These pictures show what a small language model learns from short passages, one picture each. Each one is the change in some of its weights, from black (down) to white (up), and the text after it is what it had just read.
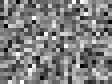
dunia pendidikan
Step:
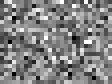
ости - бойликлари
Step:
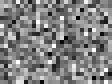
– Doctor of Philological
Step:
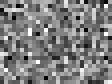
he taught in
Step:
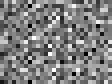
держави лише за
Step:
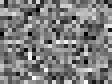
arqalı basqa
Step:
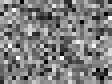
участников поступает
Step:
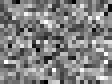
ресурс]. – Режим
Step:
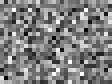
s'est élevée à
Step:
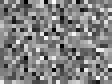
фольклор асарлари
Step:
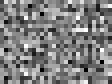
più articolata della
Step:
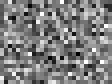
main formal characteristics
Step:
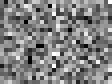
que subissent le monde
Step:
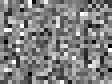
notion de la résilience à
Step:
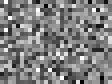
xavfli hududlarni o'z
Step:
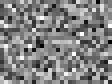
de todo el alumnado
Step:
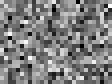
dissertation, IAIN
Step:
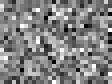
zo'ravonlik deb
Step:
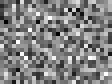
сприймається іншими
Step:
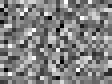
Ni lo uno ni lo otro
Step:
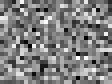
qilingan. Tadqiqotda
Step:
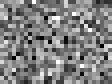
los edificios universitarios
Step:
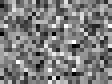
en *La Razón*,
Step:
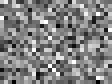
ССР таркибида
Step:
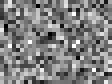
Art of Teaching.
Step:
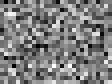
és általában
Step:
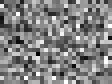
o município vem
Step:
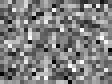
Der Fokus lag auf
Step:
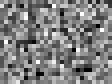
explica que os alunos de
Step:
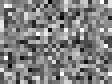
environmental and economic development,
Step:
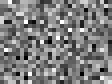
la misma. Como última
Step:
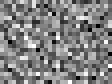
ao estilo de vida
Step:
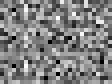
Достижения науки
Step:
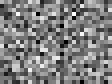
О. Кваші,
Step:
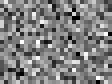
Традиційні підходи
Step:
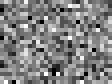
интеллекте направлен на
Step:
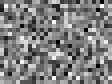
adoptant des pratiques
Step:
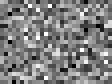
ou de plusieurs passages
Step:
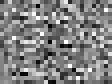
S. Estrin,
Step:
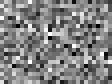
permite, se comparan los datos
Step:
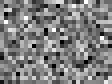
поза межами
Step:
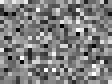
do processo de pasteurização do
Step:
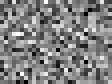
вакцин полна
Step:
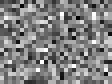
melalui tindakan
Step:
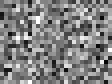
as iniciativas de construção de
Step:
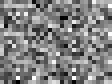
Journal of The Institution of
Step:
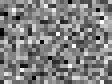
va uning past qismi –
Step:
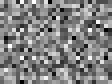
олиши, ўзгача
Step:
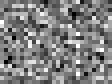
Onalarga xos bo`lgan
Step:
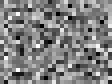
sinf o'qituvchilarini zamonaviy
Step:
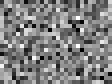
aos cuidados do paciente,
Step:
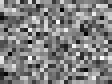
iqlim sharoitlari,
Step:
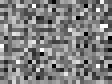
бўлган жавобсиз
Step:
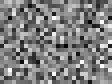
: Ce chapitre a
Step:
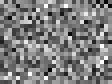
position of the canines is
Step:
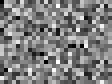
entre a máxima temperatura
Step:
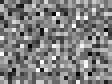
promovem a interação transformadora
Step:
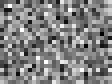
como a África,
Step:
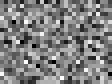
Grundlage des Lernens
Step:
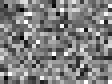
8 tot bijna 14% van
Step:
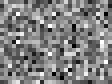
під час здійснення
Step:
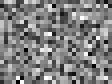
auftauchen. Wenn es
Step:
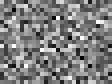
гімнастика як
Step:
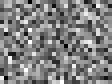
sphere: challenges
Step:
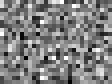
омборлар иши
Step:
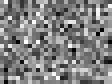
matbuot sohasidagi
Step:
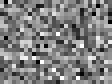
bilan uzviy aloqa
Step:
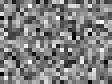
хронічних осередків
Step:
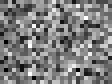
für die Mütter nicht
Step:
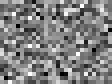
nên chắc
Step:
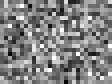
maktabning tayanch va
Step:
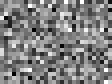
conditions, readiness for
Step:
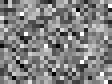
lo cual no es viable en
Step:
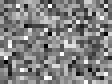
chiqish. JSTga
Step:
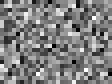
the Federation of Trade
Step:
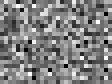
и определять набор
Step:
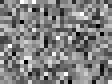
porque se tiene presente el alto
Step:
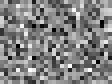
muammolar ham o'ziga xos ahamiyat
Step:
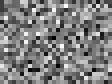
diferente, em compreender a
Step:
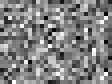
ta'limda samarali pedagogik
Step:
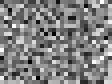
escuro e o outro
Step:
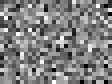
осадках. Наиболее
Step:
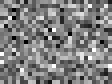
любые попытки
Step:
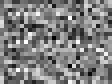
efficiency of education based on
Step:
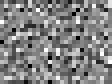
jismoniy tarbiya va sport universiteti.
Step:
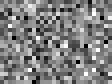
universiteti murojaatiga
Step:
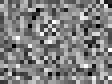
tem início com a criação
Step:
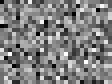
Nima sababdan bunda
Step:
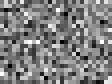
ou simplesmente transferência
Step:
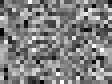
40 9. Hasanova
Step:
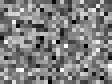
etilmagan holda talabgorga
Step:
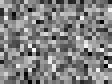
targ‘ib etadi.
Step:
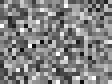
in the event of a
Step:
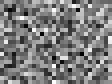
и выбросы.
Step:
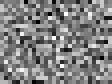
Volume 11 Issue 9
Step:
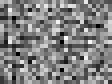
человека и мира,
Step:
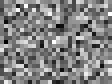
con testa femminile
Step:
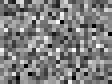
Pour rendre le système
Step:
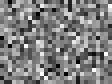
davomi ekanligini qayd
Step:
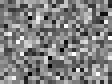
ajar. Pendidik
